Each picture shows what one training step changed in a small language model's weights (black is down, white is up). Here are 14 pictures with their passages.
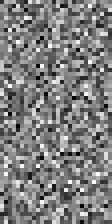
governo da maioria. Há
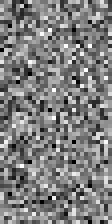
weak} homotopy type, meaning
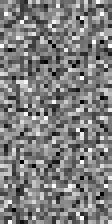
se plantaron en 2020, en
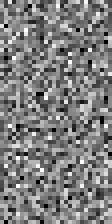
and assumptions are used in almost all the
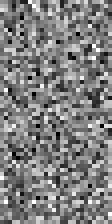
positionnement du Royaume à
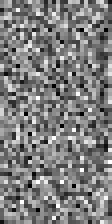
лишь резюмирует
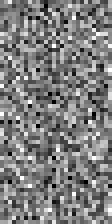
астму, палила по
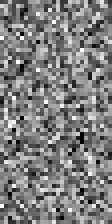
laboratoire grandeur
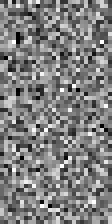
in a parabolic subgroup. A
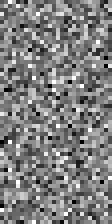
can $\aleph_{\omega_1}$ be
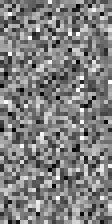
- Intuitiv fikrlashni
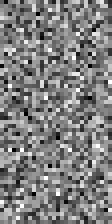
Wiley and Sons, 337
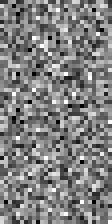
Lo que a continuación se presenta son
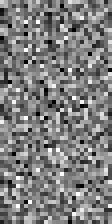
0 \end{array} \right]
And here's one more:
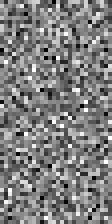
spectral coefficients are complex (doubling
